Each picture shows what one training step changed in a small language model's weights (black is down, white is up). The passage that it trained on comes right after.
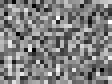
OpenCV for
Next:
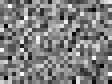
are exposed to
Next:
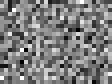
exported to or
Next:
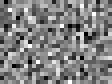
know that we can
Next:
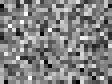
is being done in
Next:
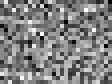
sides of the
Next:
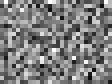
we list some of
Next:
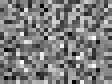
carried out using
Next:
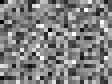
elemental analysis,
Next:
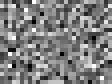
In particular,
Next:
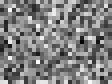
the same norm by
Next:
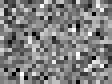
solvable by
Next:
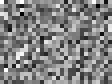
mother were more
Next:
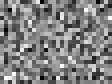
Thus in his participation
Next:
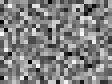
study suggests that even
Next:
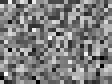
batch system
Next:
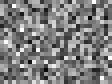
– in cycles from
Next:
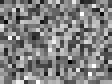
the work on the
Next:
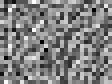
For the strongly
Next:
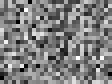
intelligent materials
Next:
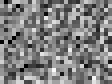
repressing the
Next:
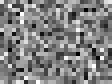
limitations caused by the
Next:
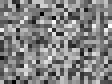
Agriculture and
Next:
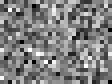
the loss for the
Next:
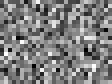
from transformational
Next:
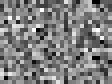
Key words:
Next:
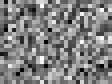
it is an
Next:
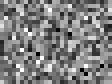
not describe or compute
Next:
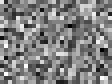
\] where the limit
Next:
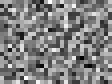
layer of the neural
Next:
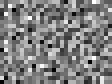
had better union rates
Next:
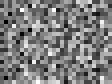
map from the
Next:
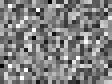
natural sources are being
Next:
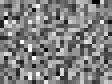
successful modified area growing
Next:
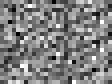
approximation. If
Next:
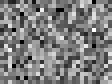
Y) \in
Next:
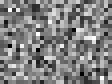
the generators of
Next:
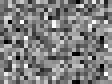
desire for
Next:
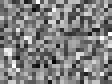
to gender variable
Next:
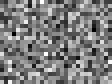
grateful to
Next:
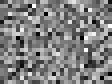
left and right
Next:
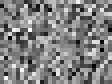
of transition observed in
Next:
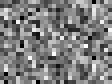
and \item If
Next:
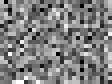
integrator while the
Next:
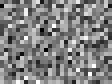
is based on the
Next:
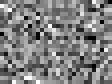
of the right side
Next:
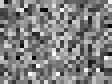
and higher concentrations
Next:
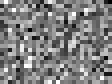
trends of the
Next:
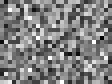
that changes upon
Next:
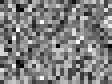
Plant Materials
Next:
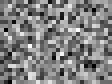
assume that a
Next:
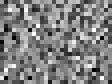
that cannot contractually
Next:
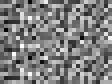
able to relatively
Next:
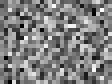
Assume that function
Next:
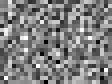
class of models has
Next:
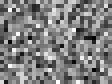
the rate of
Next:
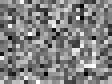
with the stakeholders.
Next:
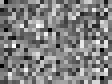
at the endpoints then
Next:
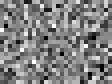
in rural areas or
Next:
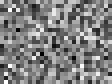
the incorrect expansion
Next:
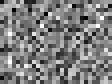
article proposal
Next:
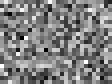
Most of these techniques
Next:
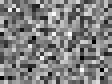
the design, construction
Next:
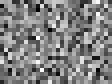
of hyperbolic type is
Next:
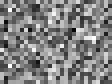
the subset of
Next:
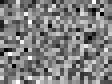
considering the latest
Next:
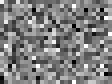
be enumeration
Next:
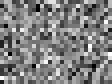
of temperature and removed
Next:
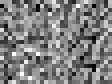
of the key
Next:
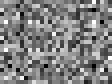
for accessing
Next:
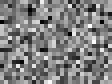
sufficiently large, this
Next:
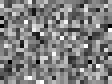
and $t$
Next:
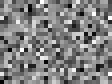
direction clearly, we
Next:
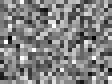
with water and
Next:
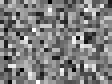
First note that
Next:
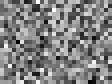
to reduce the
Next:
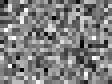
satisfies the conditions of
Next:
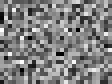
dataset (or new
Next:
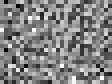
evoke support
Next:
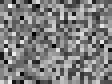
on Type I
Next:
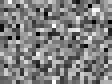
and England
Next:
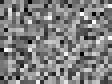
argument began
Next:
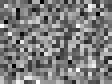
upper continuous on the
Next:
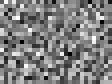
Since the vector bundles
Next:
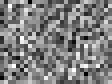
cannot be replaced by
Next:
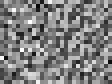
creation of a
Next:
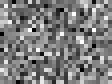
\right \vert
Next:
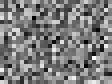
Education Uneducated
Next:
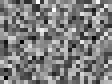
to an arbitrary vector
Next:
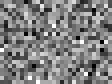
in the algorithm for
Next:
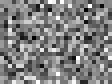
top of the third
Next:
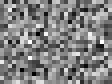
is the overall cost
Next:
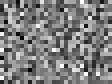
Figure 5:
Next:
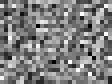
an R² value
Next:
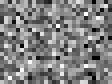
and also provide insights
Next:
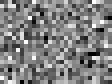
Accurate prediction
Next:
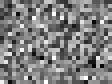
detected at the
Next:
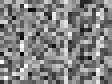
polynomial time. Another
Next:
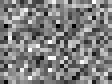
grace of
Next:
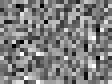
divided by the sum
